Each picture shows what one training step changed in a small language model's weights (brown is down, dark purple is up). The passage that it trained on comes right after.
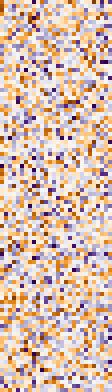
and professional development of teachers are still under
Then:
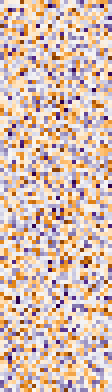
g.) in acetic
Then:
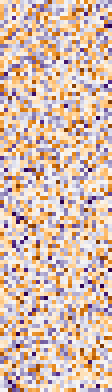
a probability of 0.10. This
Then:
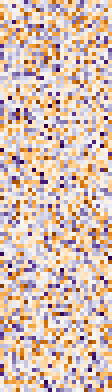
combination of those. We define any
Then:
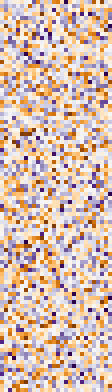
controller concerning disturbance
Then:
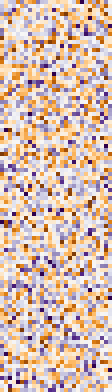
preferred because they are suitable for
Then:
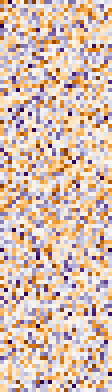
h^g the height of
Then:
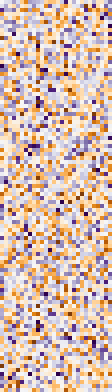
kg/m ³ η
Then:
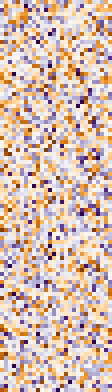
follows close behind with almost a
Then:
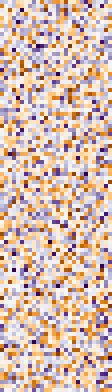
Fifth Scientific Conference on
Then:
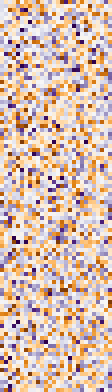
(Ministry Of Education,
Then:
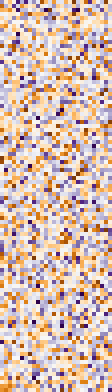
open-source software tool implemented in
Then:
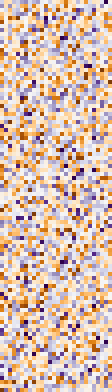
One issue is the cost of monitoring,
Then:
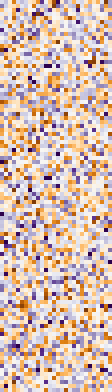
social sustainability however was 42.86%
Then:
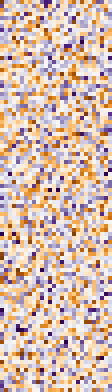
conducted to examine the effects of social media
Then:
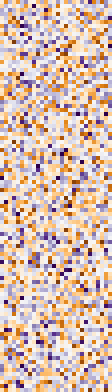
overdose of normal alcohol
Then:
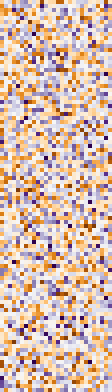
analyzing communication activities. In the
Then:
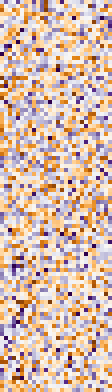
the Waste Management Policy in
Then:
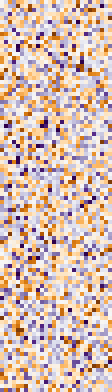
having a higher rate of incorrect
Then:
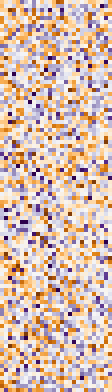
purchase decisions could be explained
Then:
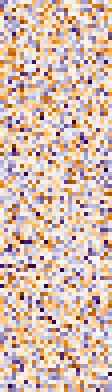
than Max Weber. More than
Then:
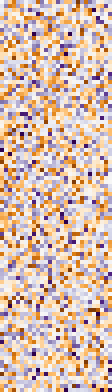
yesterday's freedom
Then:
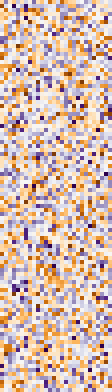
framework. Section 4.1 introduces the
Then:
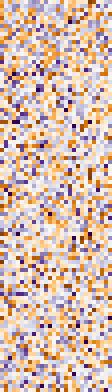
the territory. On the
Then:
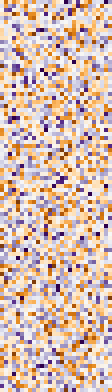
eligible participants. A sample size of
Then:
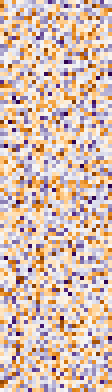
actors or actresses, as represented
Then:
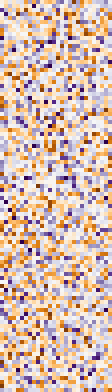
preparation techniques have been considered of which
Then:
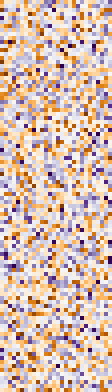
chain, the company can help them to
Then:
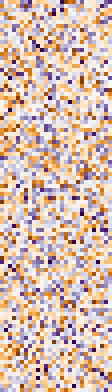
drinkers, could alter the complete
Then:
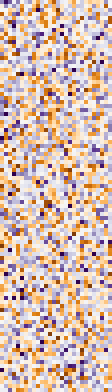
health suffer. This study investigates
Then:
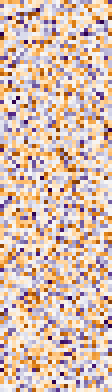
(due to preheating), which
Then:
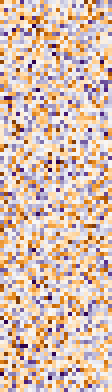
world becomes more interconnected than
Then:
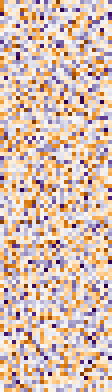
parameterised through analysis of the trajectory
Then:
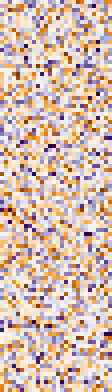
polarization coefficient; CP, concentration
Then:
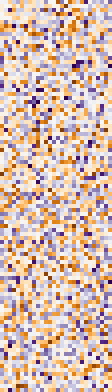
protesting and trying to change
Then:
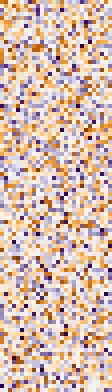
traditional landscape painting,
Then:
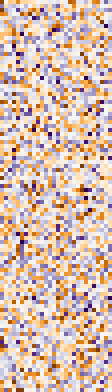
RESULT In this research, the
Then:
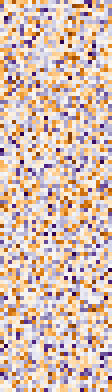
in its schedule, shown in
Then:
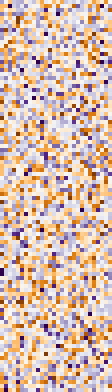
legacy systems. Policy barriers
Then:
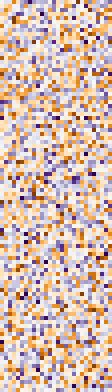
about gender and its impact on PD
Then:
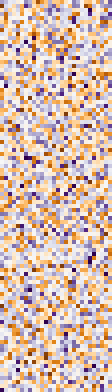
seven days after surgery and are more
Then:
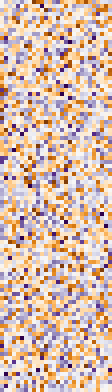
Marks*, Elodie
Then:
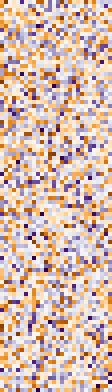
post-GDPR policies should at least
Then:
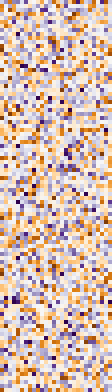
content (subject coverage and
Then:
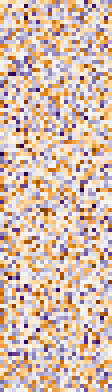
Resolution 1540. Finally,
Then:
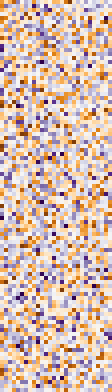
fiber surface morphology that is different
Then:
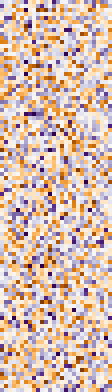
Supplementary material 1:
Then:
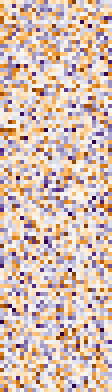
including global. In particular, the emission processing
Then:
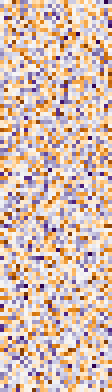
country. The first World Congress
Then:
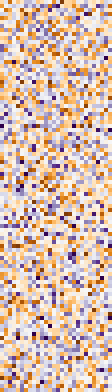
mandatory - The mention of the
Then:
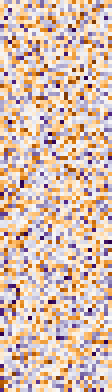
asked: researchers' or
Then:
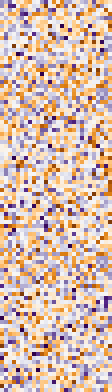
to its chelating ability, which is
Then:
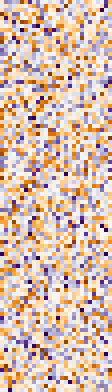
not? Yes, they can be
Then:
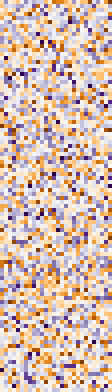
*J. Amer. Chem.
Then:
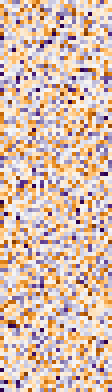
the practices of preventive conservation to
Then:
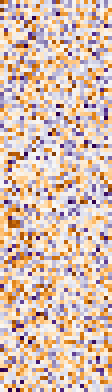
hand, Malaysia also waits
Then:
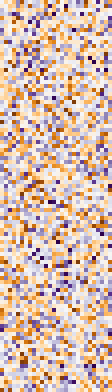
tree species were 122 stem
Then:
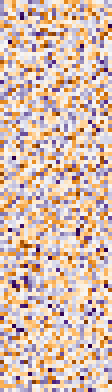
of any prime. Choie et
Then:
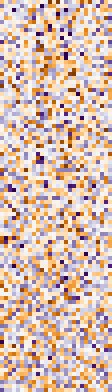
mhos. The reflectance
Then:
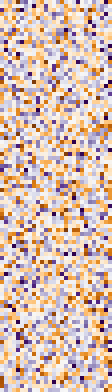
their procurement frameworks, while
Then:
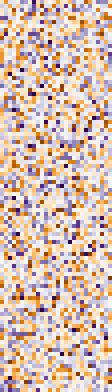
incorporate rudimentary sound.
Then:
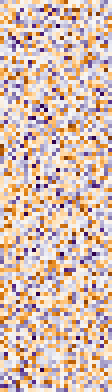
19th century innovations and innovators
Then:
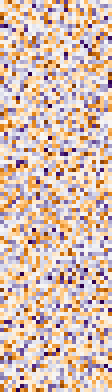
to run a successful venture, the
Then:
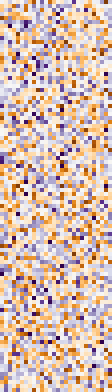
software and simulated data products. The project
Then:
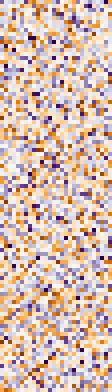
carpet whose final edge
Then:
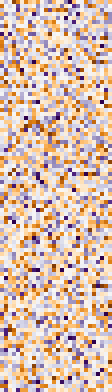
DOUBLE PIPE
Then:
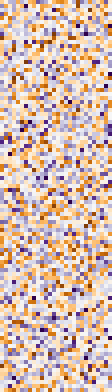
considered as a more preferable option
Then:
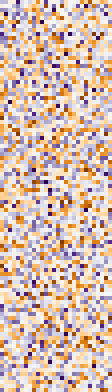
intermediation in the Nigerian
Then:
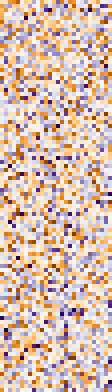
Acyclovir may speed up your
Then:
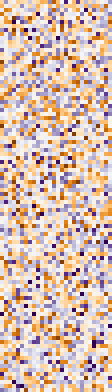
of semi-dry grasslands
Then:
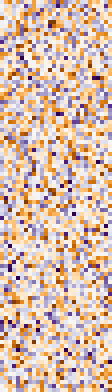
SCP documents Authors:
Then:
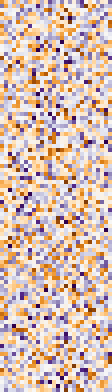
alphabet are not significantly different from
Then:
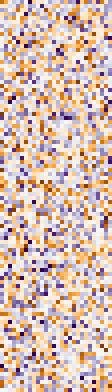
For such studies, it will be possible to
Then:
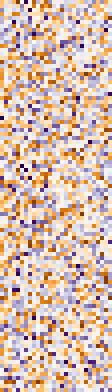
expressiveness remains an open question. In
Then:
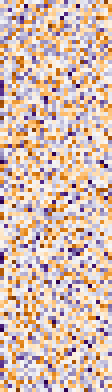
therapy”). Records were
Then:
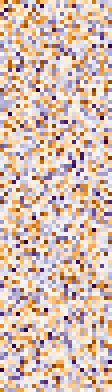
signal (ECG) is plotted
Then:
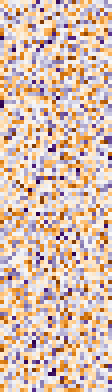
in preparing for modern professions by
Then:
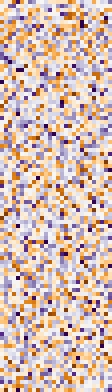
by using calculated trends and the data provided
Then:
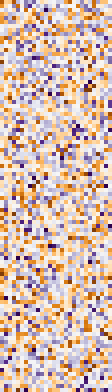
values or problems with CSV
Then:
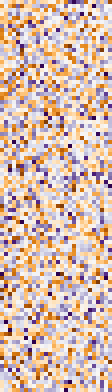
adapted species, very resistant to
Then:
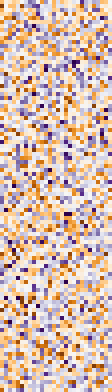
habit compared to their older
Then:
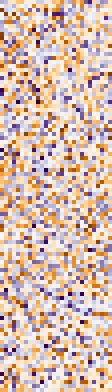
to sub-humid climate. As
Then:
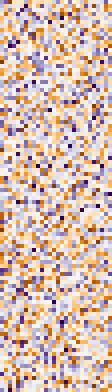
social and occupational success of youth
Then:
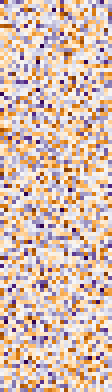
placing a trainee directly into
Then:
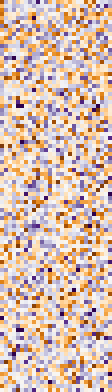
the electrical characteristics of a real PV
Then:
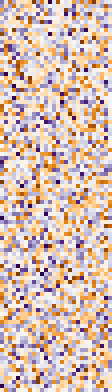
data from the last CCD bakeout
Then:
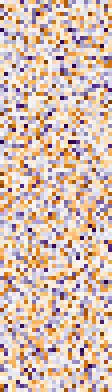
we needed to ensure two main conditions:
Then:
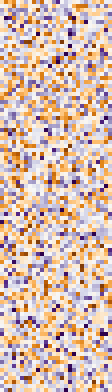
was scheduled for implant
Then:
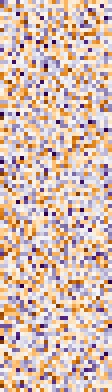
timely consideration of facial
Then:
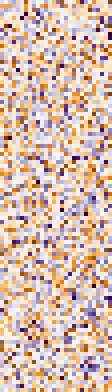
to support all research communities to address global
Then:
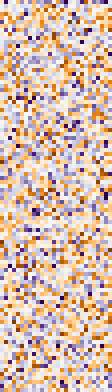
instead a more mundane solution,
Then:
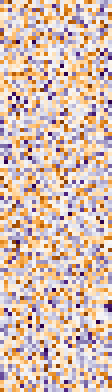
Among them, metal-oxide
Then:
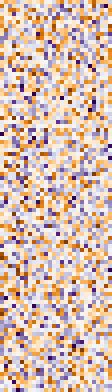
provide social scientists with a
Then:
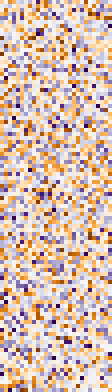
1. Collection locality of
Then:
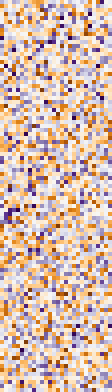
preventive measures like wearing of
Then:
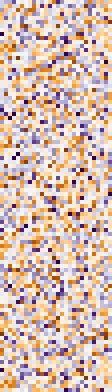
LSD (least significant difference)
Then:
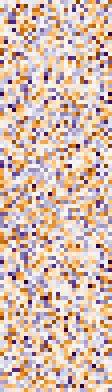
the Sn CB states, although the
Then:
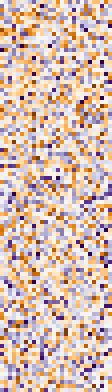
for RCP4.5 and negative trend
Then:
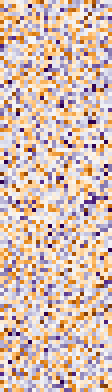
communities who rely on them for their food
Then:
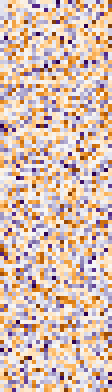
TiB₂ particles in
